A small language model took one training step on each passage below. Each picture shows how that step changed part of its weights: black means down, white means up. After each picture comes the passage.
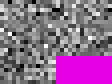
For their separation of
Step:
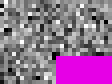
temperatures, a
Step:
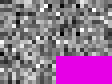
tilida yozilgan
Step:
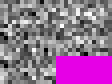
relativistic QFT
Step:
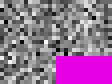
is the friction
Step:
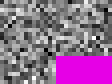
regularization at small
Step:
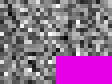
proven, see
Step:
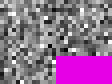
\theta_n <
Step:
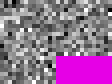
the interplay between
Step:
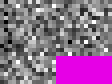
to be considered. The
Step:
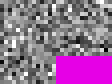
vorticity" term
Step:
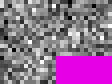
eV and near the
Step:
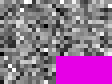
la Mancha, de
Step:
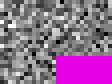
sets constructed
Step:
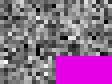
of the channel.
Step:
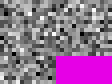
M<1$. We have
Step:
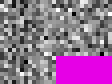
that attestation is
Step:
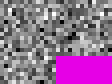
p_n)$ being
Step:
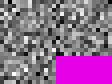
diffraction limit,
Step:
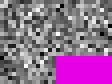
de ansiedade e
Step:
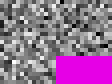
al ser estos los
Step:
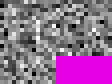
]. We recall
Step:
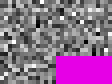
*La calidad con
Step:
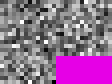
the smallest value of
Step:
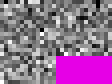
radii specified by
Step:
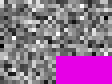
De koers zal
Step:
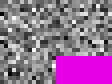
on abdominal
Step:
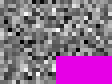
de crise qui
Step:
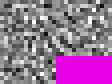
суток (от
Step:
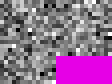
in red. The
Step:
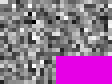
Then the first row
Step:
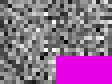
da empresa se
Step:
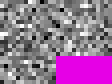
financing which is
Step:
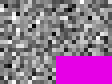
droplets as
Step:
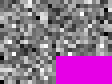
is determined by a
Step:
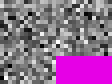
tra competenze
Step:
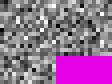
youthful form
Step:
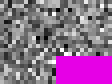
cut. On the
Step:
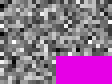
abundance ratios
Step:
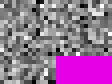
climate models
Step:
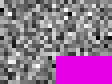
We thank Greg
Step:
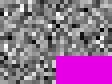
for gravity may have
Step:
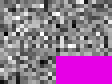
информации и
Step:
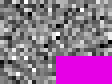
tendrá una
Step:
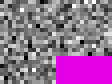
in suppressing the
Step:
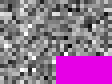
decreasing the
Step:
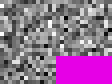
se ele não
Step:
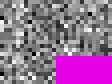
policy and compare
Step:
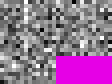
следствий такого
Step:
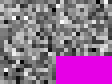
of iterations, we
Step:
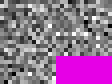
sociedade de
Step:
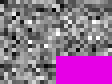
Protokolle des
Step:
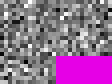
Appendix, we
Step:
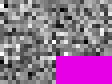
objects play
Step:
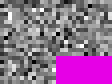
worldline with
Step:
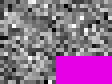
an easily
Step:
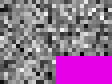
independent electron
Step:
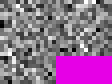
used in this work was
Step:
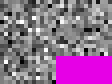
chaque jour,
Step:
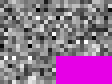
Phys. {\bf
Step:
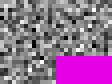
- средства
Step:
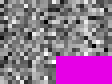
is attributed to
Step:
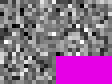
one computes \[
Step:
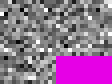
elevada sob
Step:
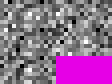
при відміні
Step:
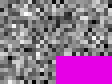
noise parameter, and
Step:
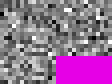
phantom type
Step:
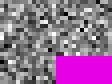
both Java and
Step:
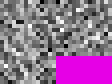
offering a more
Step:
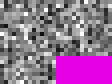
the direction of its
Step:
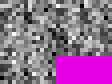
work. For calculations
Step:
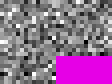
источников на
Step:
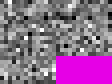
use of equipment /
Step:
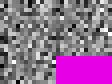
\eea One
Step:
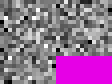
sa politique à
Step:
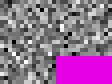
are based on a
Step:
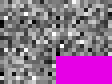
sufficient electron
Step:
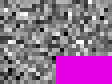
Namely, the
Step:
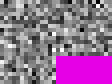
Chen and Pei
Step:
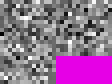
industriel et
